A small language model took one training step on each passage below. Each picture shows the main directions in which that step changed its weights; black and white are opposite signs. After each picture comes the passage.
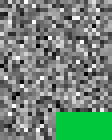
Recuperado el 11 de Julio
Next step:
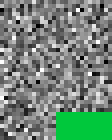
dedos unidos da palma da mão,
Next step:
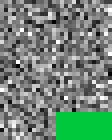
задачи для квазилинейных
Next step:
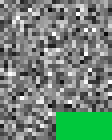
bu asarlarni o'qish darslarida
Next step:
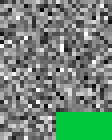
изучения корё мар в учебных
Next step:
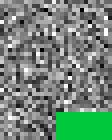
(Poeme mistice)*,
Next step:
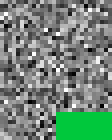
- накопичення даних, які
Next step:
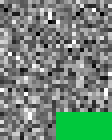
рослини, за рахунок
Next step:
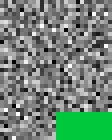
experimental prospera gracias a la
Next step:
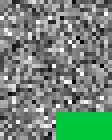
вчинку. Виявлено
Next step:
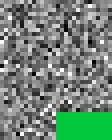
O'quv jarayonida o'quvchilar
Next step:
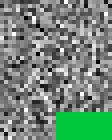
respectivă plasată pe
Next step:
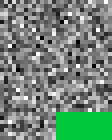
del páramo de Cachirí,
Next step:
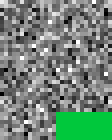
общего блага, однако,
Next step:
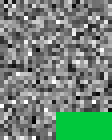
última milla en el contexto del
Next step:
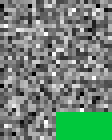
sangat sederhana dan sejauh
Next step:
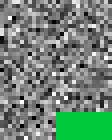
research, the graduate studies
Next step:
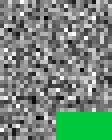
ha raccolto numerose
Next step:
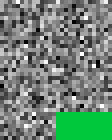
signifikante Verbesserung
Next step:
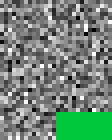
Em Mato Grosso do Sul, o
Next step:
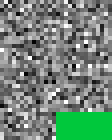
preparadas las 22 cajas, con
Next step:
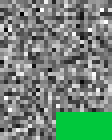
relativo usato nel Sal 17. Il
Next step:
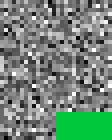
digitais em sala de aula e
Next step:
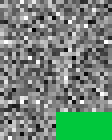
de las plataformas de administración de
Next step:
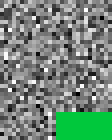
The article presents the causes and results of
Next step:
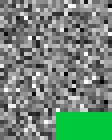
laboratory installation based on
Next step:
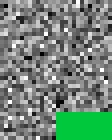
amistad para la vida feliz,
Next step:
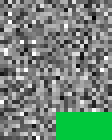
en varias fuentes, con el objetivo de que
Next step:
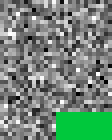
problemă semnificativă pentru a
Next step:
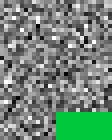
and diverse, it includes various
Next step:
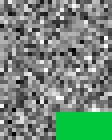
Бу жараёнда маҳкумни
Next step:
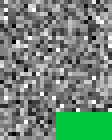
молочних продуктах
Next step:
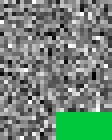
asrab-avaylab parvarish
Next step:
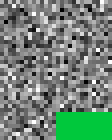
Тўқач нон русларнинг
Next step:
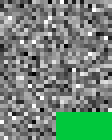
el desarrollo sostenible y el
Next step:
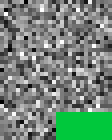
*i*, alterando a grafia
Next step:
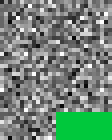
только стратегической гибкости, но
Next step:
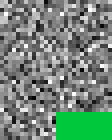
fluxos de capital de giro
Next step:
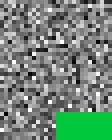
e të vështirë
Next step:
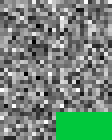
ijtimoiy-psixologik muammo sifatida
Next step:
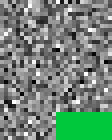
mais homens e elas podem pensar que
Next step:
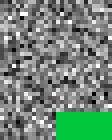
2. Гумбольдт В. О
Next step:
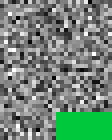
the multiple linear regression model
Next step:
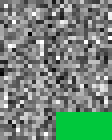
nashr etildi. Maqomlarni
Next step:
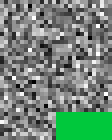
boshqaruv hisobi. Abstract: This
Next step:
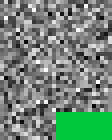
пациентов группы сравнения
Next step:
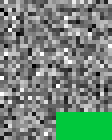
mudança no manejo clínico em
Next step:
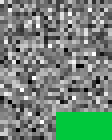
esta dialéctica surgen nuevos
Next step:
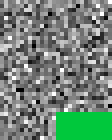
вносит значительный вклад в
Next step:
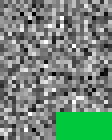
снижении риска диагностических
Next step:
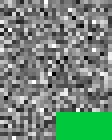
não acabou (Soares, 2023).
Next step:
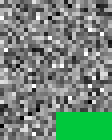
em cenários que apresentam alta
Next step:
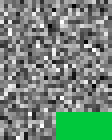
islom unversiteti” Toshkent
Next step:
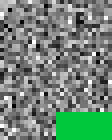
base d'un comportement individuel ou
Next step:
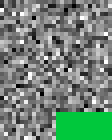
ölecek onun oğlu ve
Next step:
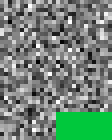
прежде всего на создание систем
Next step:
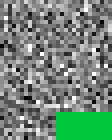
с которыми сталкиваются
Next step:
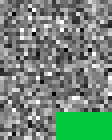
tiene sus realidades aparte.
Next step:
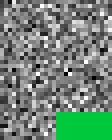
grupos tratados con NP de Ag,
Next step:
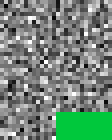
taqchilligi va moliyaviy
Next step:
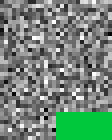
che tu canti. Tu mi
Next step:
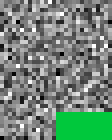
tierras, que según que era de
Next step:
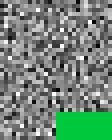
em períodos alternados. Mesmo
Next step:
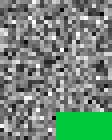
створення індивідуальної
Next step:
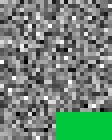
delle future necessità di misura
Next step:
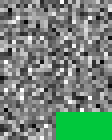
qo'llash Vegetatsiya davrida
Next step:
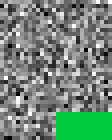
O .R am azonov, S.A
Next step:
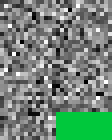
takomillashtirish Prezidentimiz
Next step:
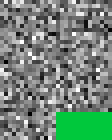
boylikka aylantirish uchun uchta
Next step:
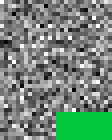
propagation introduit alors plus
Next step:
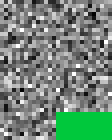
ijtimoiy munosabatlar tizimi, ularning
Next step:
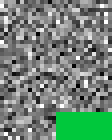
changes associated with the ripening
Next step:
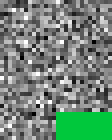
el director subsanó todos los
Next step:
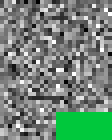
Birlamchi gipotireoz
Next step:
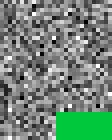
nazardan izohlaydilar.
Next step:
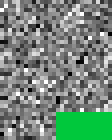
als Übungsstoff zum
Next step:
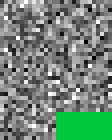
туысқанға -
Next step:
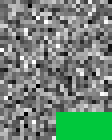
de publicações (adaptada pelos
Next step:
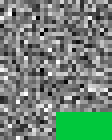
yakuniy mahsulotlar boshqaruv
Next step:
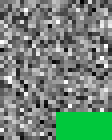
Eektivitas Penggunaan Media
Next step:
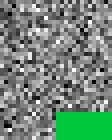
y enviado la forma traducida al
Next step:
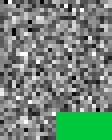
مدى رضاهم عن
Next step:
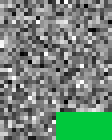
ensinando e incorporando os novos
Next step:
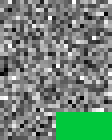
те, що право не обмежується
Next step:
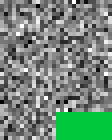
las tropas napoleónicas. La
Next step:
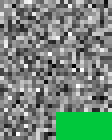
Referente a los profesionales con
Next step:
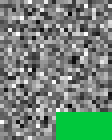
littérature Source :
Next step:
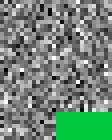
debe abarcar precisamente esa realidad
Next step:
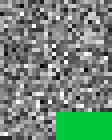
бўлади. Хусусан,
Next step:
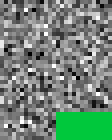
tashkil etildi. Ta'lim va fan
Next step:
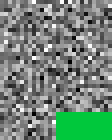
la ganancia finita. Esta
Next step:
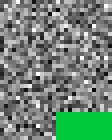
aynan osha paytda
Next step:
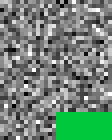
privat. Autorii vor
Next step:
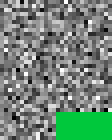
reproducir o crear de
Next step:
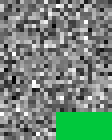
наглядности, занимательности,
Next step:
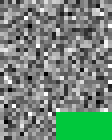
уровня. Хотя аксиомы
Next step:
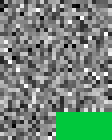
kelgan. Gulxaniyning
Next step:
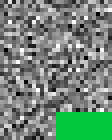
en China (Yuchin), y la
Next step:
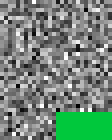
o'ringa suriladi va ular
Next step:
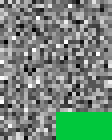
dos sócios é que possa
